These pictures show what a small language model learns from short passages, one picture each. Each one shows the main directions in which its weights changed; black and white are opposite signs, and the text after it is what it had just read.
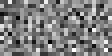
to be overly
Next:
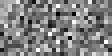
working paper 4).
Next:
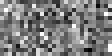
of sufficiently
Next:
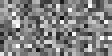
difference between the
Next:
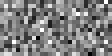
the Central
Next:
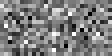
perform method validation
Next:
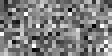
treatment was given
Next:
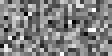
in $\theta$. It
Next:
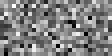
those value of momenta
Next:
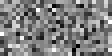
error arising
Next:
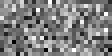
and more important in our
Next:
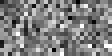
more than one interaction can
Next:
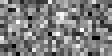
making water
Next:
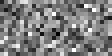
of different layers
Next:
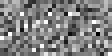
group which is a
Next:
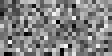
between the corresponding states of
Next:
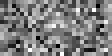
a small but determined
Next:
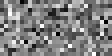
(no. of
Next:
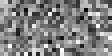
time. Thus,
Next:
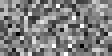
the universality
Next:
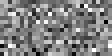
states which are only different
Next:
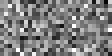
experiences, this
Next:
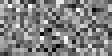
contributes to lower
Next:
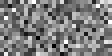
lead individuals or
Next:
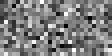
15 days of
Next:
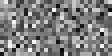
time scales of a
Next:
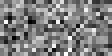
Equation modeling
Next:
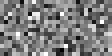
well as scanner
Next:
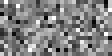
Note that the
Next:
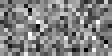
the reader can
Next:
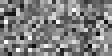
Factors in
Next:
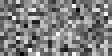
\ddots &
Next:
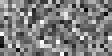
the existence of
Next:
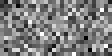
further initially, we
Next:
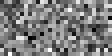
present them in the
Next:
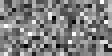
because $J_q
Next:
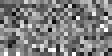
and improvement of
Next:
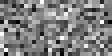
10 minutes of
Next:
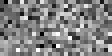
can be configured
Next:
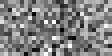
pin positive and
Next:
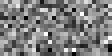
difficulties in
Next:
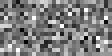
We propose the
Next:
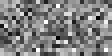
model with a distribution of
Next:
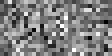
for each phase and each
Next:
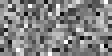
can define the
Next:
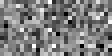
frequently treated
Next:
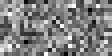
with the surface
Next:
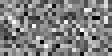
condition was not met a
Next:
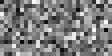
and Related
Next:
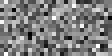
exploited for
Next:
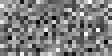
recorded higher
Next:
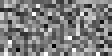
phase and ratio
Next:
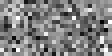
with parameters as in
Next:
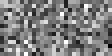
their proportions and
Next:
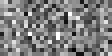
six dimensions,
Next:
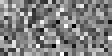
the presence of
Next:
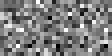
(\tau , \bar
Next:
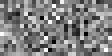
function $n(\vec
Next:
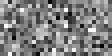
$N$ limit is
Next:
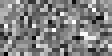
work is introduced in
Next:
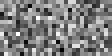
adhesion of the
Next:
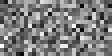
subset of these
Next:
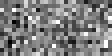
saturation of
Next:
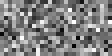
the conclusion that
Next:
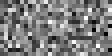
do not yet see
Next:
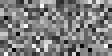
two regimes we
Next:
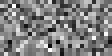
movement of
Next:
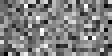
poses certain
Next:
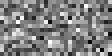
This essay will
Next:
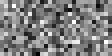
the maximum temperature in
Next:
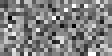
constraint $E<
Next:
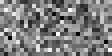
of vanishing
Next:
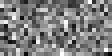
simulate a
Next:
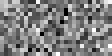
regards to the
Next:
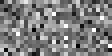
of the current analytical
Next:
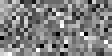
features of a
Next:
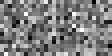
because I had no
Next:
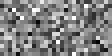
are accessible through
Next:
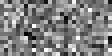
it is measured in
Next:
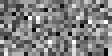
step of data
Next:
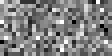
lots of
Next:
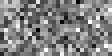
control signals. The
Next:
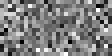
can be used to
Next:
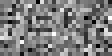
She reported after
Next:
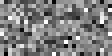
that of those who
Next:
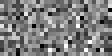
first cavity
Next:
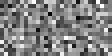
be very large. For
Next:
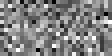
be educated about
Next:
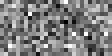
in synthetic
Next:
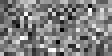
powerful training set
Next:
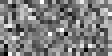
of sodium
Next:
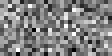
can be considered in this
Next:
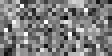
sources at some
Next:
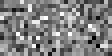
it favors
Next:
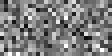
effects on stationary
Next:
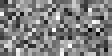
number of iterations
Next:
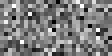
well matched to
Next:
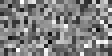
also investigated to
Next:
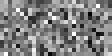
LHC. We
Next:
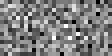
obtained by target
